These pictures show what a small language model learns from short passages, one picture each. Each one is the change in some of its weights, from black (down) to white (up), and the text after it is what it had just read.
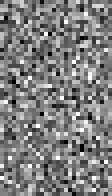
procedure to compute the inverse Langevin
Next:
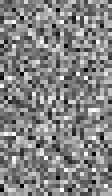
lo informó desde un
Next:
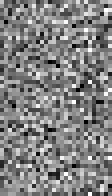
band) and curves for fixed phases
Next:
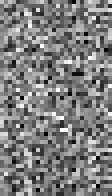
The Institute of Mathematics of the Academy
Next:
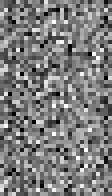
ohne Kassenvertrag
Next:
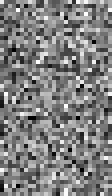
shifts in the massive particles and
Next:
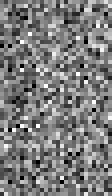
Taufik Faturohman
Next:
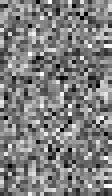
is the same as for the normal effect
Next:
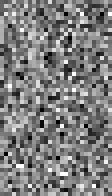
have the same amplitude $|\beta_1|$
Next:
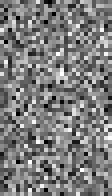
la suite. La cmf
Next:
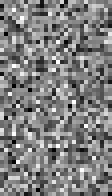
which is the number of possibilities of
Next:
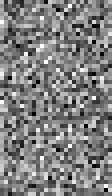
formal adjoint operator with respect to the natural
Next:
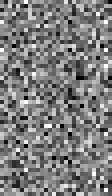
may even generate new types of interaction operators in
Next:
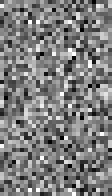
is a $G$-Galois
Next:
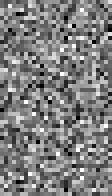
stretch $V$ into a
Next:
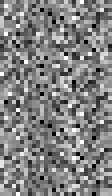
озуқалар етказиб
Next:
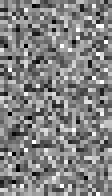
ritüeliyle kapatır
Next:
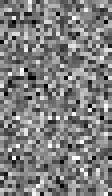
linear combinations of the primitive basis
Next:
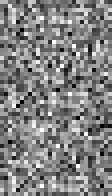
the image quality at this angle in particular is
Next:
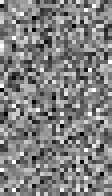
conducted using a different laser source at
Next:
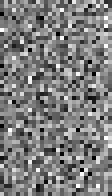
agentes de extensión no
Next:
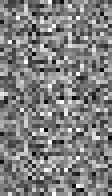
учиться непосредственно
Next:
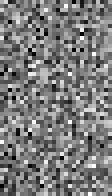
de Janeiro, estão sempre
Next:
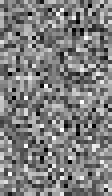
one to naturally express the MI's
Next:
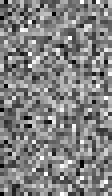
i.e., a relaxation dynamic
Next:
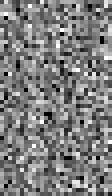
in view of the last proposition, we have
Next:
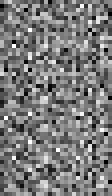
mi enseñanza.
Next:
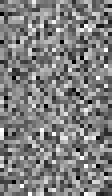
und entwickeln sich, was
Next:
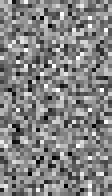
konsep yang diberikan
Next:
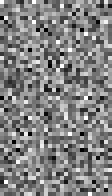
the nodes of $Z$ are colored
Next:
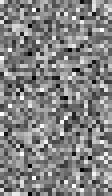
has yet not produced any significant visible star
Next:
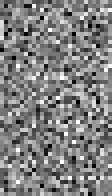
integers between 1 and $n$. Let
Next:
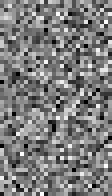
a set of spirals of infinite length
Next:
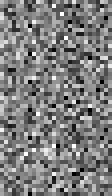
\lesssim \|\la x\ra
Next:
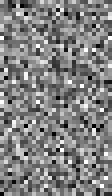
Therefore, if there exists a matrix
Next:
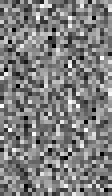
recognition of the integrity of
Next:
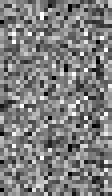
bir shifokorda rivojlanishi
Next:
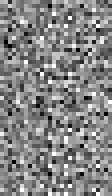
badiiy va falsafiy
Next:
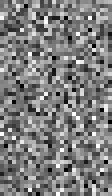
basic result from the monograph of
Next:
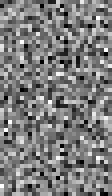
had started our work by noticing
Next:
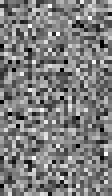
additional structure, for example, with a natural
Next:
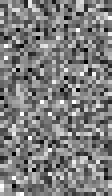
depicted in Fig. 2d in the
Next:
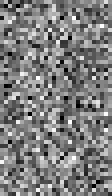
our problem setting as the following lemma.
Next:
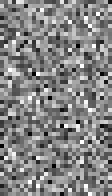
\end{definition} In fact, by
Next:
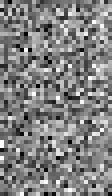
$N$ solitons are located
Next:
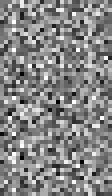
MISO & L-T &
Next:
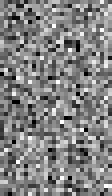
Let us now focus on the specific geometry of
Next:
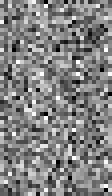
formula can be obtained under the assumption that the
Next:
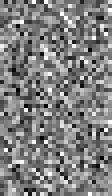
takliflar fizika
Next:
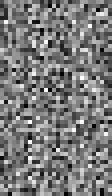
ca deținut politic.
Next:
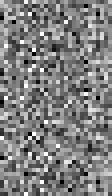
Просечна дужина
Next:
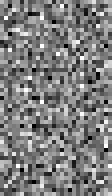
представления текста,
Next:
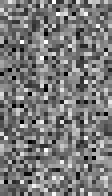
seus trabalhos de pesquisa
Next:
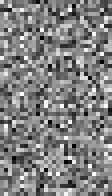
prediction. An ideally learned operator
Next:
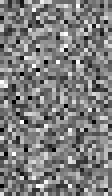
246). Se está de acuerdo
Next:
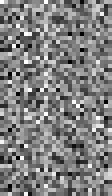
с проверкой условий
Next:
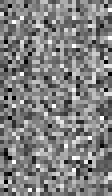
boshlanib, barglar
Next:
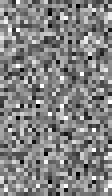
V \longrightarrow V_1 \] between
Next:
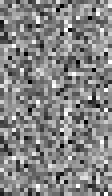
tabiatiga umumiy
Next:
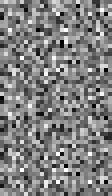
Х. Маъмурий
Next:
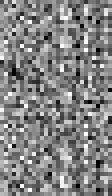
Environment | | | CPU |
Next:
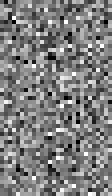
quantum dot delivering single
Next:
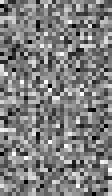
a row on the upper line~$U$,
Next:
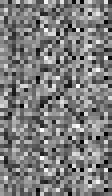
Bm Em D7 Bm G
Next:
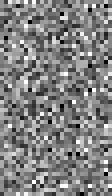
direct dark photon search experiments, particularly for
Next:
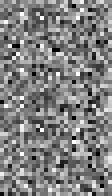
ўтказиш имкониятлари алоҳида
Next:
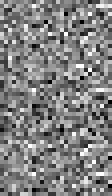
follows. \begin{enumerate} \item
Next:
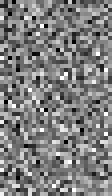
range over $\C_{\K}$, we may
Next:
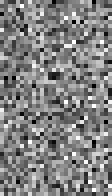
програми (ОПП), за
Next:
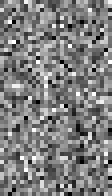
fecha 22 de mayo de
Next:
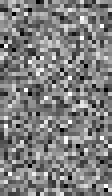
relevant to the saturation mechanism.
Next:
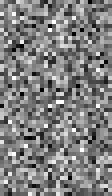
illustrate that the number of neighboring interactions
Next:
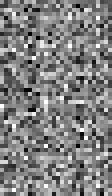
denúncia após
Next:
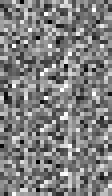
dengan baik dan berjalan dengan
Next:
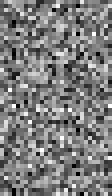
of a forced, weakly nonlinear
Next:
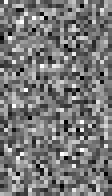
operalar yaratildi.
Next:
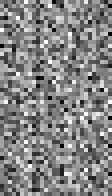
точно установленный
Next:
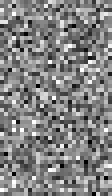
obtain a map \[ \tau:
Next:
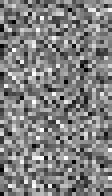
va boshqalar [6]
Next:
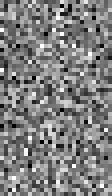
“Remembering the melody
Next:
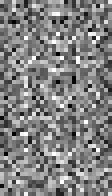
этом качестве в
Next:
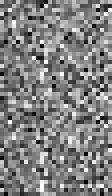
apparent that there will be a
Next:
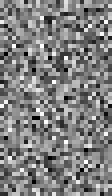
could build) beam momentum
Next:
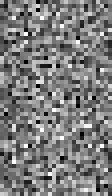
one-dimensional, i.e. the
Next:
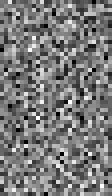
currículo paralelo.
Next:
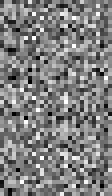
ijtimoiy muloqot va xulq
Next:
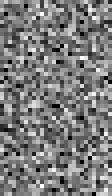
(ba'zida uzoq
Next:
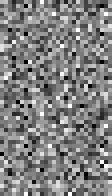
are no planar pseudo 2--factor
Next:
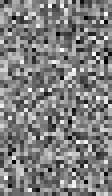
in the NP formalism \bea
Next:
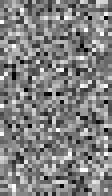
stellar particle receives an ionising
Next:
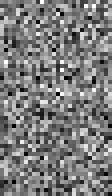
method. However, FEM often
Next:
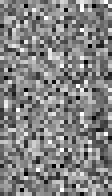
Whitney (a)-regular
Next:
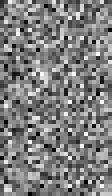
do risco de desastres de
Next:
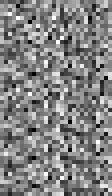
the proof of the fact that the
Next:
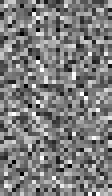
com consumo extremamente
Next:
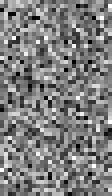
just the tachyon field equation
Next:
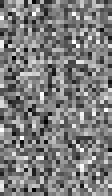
list of disjointed parallel
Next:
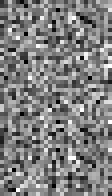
and Recognition of Phones in
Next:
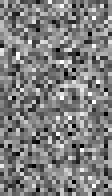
является 80 дБ — в
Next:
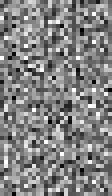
time, the QPC is
